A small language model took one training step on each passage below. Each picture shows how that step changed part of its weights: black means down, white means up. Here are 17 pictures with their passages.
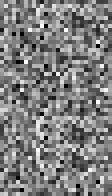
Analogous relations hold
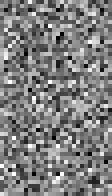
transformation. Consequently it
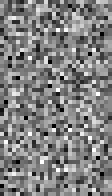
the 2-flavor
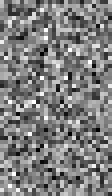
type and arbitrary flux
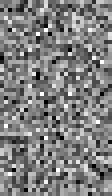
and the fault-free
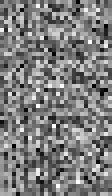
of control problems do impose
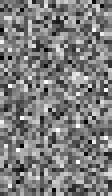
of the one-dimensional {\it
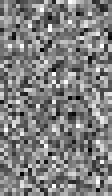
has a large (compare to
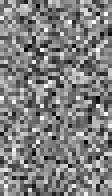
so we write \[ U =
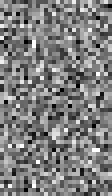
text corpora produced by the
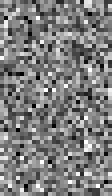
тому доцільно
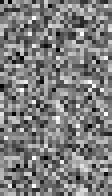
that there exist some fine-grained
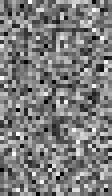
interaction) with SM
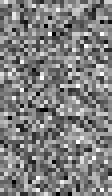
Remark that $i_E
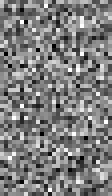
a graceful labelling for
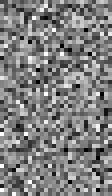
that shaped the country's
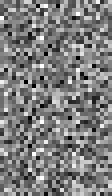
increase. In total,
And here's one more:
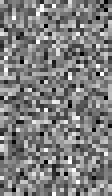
Athens, Greece,
